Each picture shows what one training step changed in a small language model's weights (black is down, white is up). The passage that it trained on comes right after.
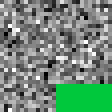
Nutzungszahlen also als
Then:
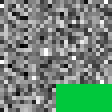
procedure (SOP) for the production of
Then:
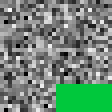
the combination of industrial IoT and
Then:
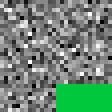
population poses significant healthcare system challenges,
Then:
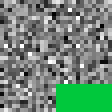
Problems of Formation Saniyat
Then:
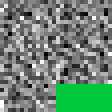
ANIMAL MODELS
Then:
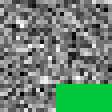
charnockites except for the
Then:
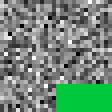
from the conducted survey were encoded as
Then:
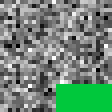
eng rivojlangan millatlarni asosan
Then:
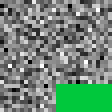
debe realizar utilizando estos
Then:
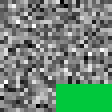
t.f.d., professor -
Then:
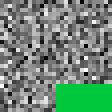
чистым воздухом и
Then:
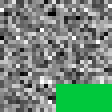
of discussion for a long period of time,
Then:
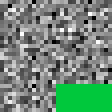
بعد موافقة الوكالة
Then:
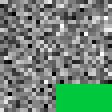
the conceptual difference. Researchers often simply
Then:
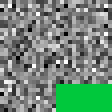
legally regulated, both nationally and
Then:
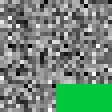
parto é crucial para monitorar e
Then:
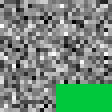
respeitem e promovam os
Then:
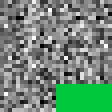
and MARENO assisted in
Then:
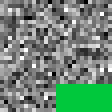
va "O'zbekiston respublikasi
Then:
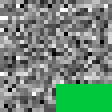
graduation from the LDC category and
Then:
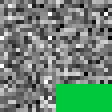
different thicknesses. This description
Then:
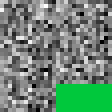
3. Бюджет
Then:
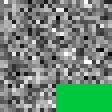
have exposure in export markets within the
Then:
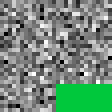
life as well as for the cumulative
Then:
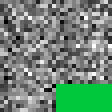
cuidado, preservación de los
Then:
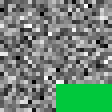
manuscript. Availability of data
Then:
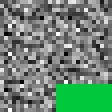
escolar (ONUBR,
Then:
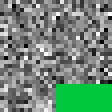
for choosing this field. Such research
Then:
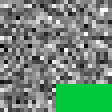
the experimental group with regard to environmental
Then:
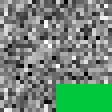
and qualitative sources are consulted through a
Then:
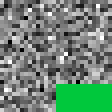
competitions, mentoring,
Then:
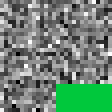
вреда здоровью
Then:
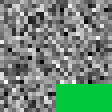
break apart and the BN-
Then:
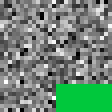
Essa metodologia permitiu
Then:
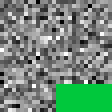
topic; however, these appear to be
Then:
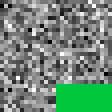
2030, ensure all learners
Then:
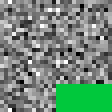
less dense network deployments, and
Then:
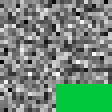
Funcionário da Limpeza
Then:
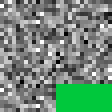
o'z o'zidan realizatsiya
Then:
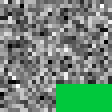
a result of their high torque density,
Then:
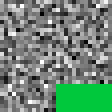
va qurilmalari.
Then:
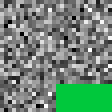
their wards. It is evident that
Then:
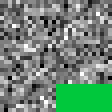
cuáles son las causas de los
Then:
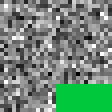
to a decrease in heat transfer and
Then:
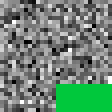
Style Questionnaire
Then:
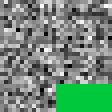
and its Amine Salts. By
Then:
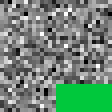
o’quvchilarning tabiiy
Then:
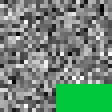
haqida yozib, uning
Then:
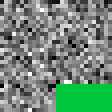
often include people without the proper competence in
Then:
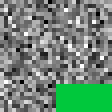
capella lateral dreta
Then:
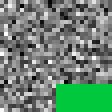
sobre tal assunto de tamanha importância
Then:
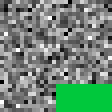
application and the reading results from another
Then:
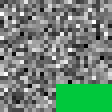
spreads rapidly if not treated
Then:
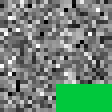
principalmente entre municípios da mesma
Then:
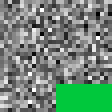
of AgNPs and SPR
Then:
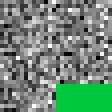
($\text{kg} \cdot
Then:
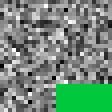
— к категории LC
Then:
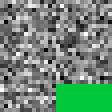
con la pedagogía y la educación social sobre
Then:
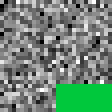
the potting, and 344.8
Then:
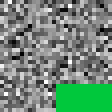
us to transform the generated sound in many
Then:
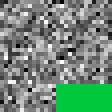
the max value that can be achieved by
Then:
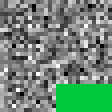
do Residencial Villa a
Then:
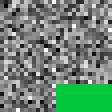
de condutas específicas a cada
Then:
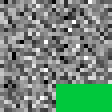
recorded with professional equipment and the interviews will be
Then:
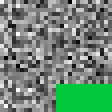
to Cisproquim.
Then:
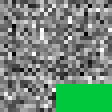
Fibrinogen, g/L
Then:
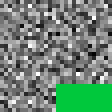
қилинаётган вояга
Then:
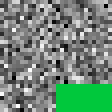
venerate ombre amene dei
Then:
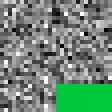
value; ash melting temperature
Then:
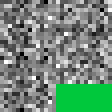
історія розвитку,
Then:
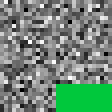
grade/age and gender. The study
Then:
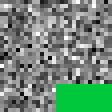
that a person can independently create without external
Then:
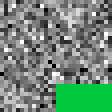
o‘rganildi. Fiziologik
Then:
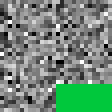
keluar tercatat dengan
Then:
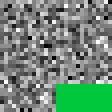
exhibited an incipient transformation to the
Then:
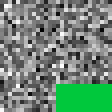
instability: LINE-1
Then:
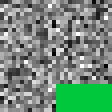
a PHENIX muon
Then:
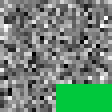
определения». Уже разработан
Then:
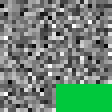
is not an exclusive right
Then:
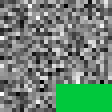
необходимости включения в
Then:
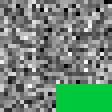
(Estado de Santa
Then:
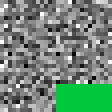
perovskite materials, the strain
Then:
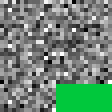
primer yielded the highest number of
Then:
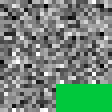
company. Prudence shows that in
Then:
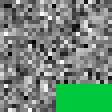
mechanism by which this saving can be
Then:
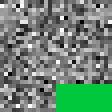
anglash jarayonida amalga oshiriladi.
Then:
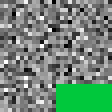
qilarni va boshqaruv faoliyatini olib
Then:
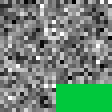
health crisis, costing around 132
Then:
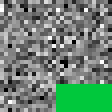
the peak occurs at $x =
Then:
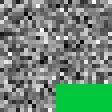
traps over a defined period remains,
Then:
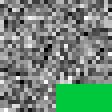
logística completa de obtención de
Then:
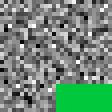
bo'lishi ehtimoli
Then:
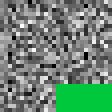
& Cave s.n.*; very
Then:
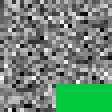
\delta$) Нормативы
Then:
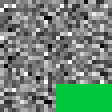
नैसर्गिक व
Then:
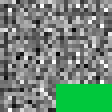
To determine the percentage, the researcher
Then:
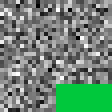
xil hayvonlar shakli
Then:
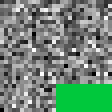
divided 328 each parameter distribution of the
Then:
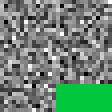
uchun vositalardan qanday
